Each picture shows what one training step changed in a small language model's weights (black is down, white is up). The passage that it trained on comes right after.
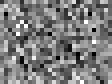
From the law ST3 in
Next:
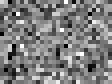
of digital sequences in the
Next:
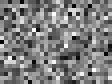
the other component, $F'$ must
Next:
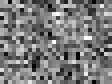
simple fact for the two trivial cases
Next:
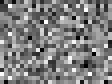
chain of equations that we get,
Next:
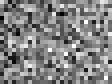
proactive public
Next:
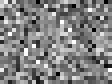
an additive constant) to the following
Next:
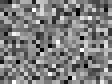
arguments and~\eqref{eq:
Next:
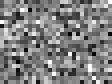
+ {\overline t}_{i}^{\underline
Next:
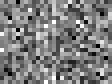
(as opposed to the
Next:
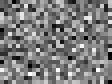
construct a homomorphism \begin{align*}
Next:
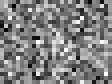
and $Y$ for some positive number
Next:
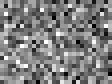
Retrieval with Spatial
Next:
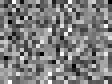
The converse is not true. For
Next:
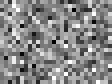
\end{eqnarray} Therefore,
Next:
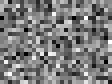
the vanishing of the first Chern
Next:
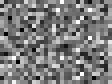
and its optimal system are given, and
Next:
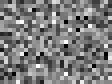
$f$ when the norm is the
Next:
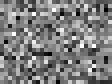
stability of elimination, in
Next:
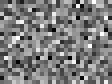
$L^p(\tau)$ into
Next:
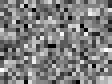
a} \newcommand\bb{\mathfrak
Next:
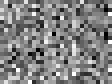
highly increasing penetration of
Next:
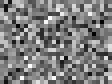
1 beat player 2.
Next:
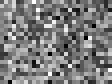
a partial Steiner triple
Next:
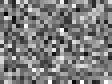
4 again use the delta method for
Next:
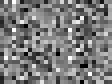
and noting that the function
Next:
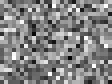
integer and let $N$ be a
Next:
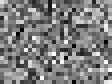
on the crepant resolution
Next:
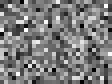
we will have $a\cdot
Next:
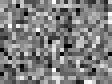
the eigenvalues $\s_k$. In
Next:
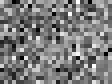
the solution of the flow remains round
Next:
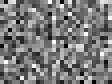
the univariate
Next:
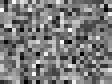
added by the generic set.
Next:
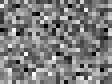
with writhe number $0$.
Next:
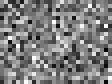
these projections at most simply reduce
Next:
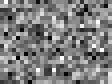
follows from the figure the period
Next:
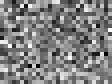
effect at all. \\ \indent
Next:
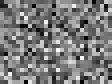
far we have seen the following
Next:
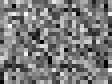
demand is used simply to illustrate
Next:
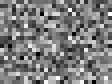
acknowledges the support of
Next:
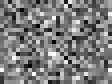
under the scaling in a way that
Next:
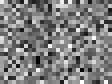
satisfies a local quadratic growth condition for
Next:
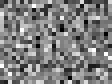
derivative & 9.4 \\
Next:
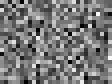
are the points obtained by the infill
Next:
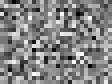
Hence the left hand side of equation
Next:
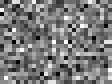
the subspace, extends to one which
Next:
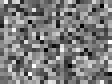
to work entirely inside
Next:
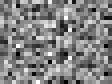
\quad\quad w_t =
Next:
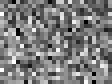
from Lemma 2.3 that
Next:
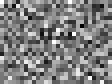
un corps parfait de
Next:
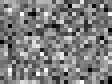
can be evaluated in terms of
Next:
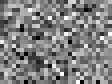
follows that $Ker(f)
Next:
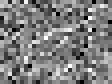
for each initial point, letting
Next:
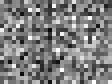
independently of which gap edges is
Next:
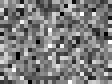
model and the (noisy)
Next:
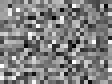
requirement for the metric bracket
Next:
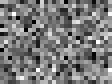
the equation obtained in a different way by
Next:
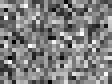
many iterations. In this case,
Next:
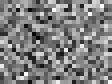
and Fatou's theorem show
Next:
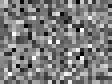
by the following property: If
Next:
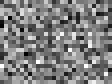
by Alexander and
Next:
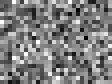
solution $(x,y),$ then
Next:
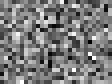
symmetry of the problem there corresponds a
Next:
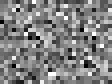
\begin{remark} Let
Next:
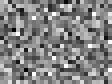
additional length parameter $L$. By
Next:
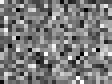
is effective (cf. the proof
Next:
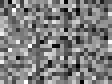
the left-hand side of the previous
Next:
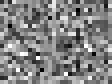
vertices of the Thurston ball
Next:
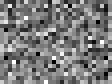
are equivalent, since $\Gamma$ is
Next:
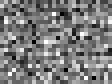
to mimic the usual
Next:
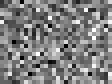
$Z$ be two fixed topological spaces
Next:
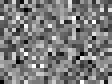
}=1$ holds by
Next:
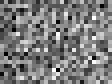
the other terms, we use the fact
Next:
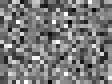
two subgroups. The automorphism extends
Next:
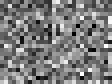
curves and consequently these remaining
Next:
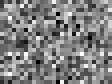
\in R$ is performed
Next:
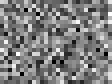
$ unless $a$ is
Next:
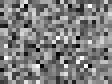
! number of network layers
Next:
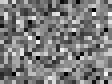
from $S$ to the real
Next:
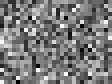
- $divergence measure introduced by
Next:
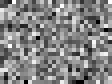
\text{where} \quad
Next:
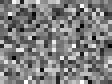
$M_n$ inside
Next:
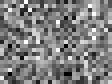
number $n$ be the first time
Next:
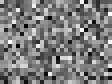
sentential connectives and
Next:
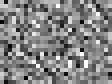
urlcolor=blue }
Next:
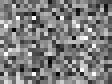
previously established uniqueness of
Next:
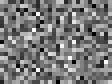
of fact, with the eigenvalue estimate
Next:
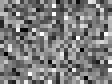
in higher dimensions, where by
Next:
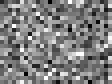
since it directly generalizes traditional
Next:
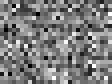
a good point might seem
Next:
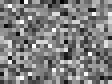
under $G$. There is a canonical
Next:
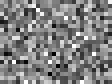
\mathcal E(u, v)
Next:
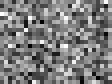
row is always exact has been proved in
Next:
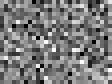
we consider the more difficult case of
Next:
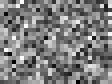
when the denominator contains only
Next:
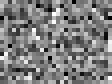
the anonymous referees
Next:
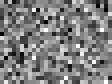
fractional calculus to deal
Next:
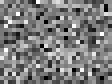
seen to be often trivial
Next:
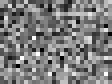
pressure is exploited.
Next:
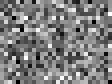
reals $\alpha'_n$ and
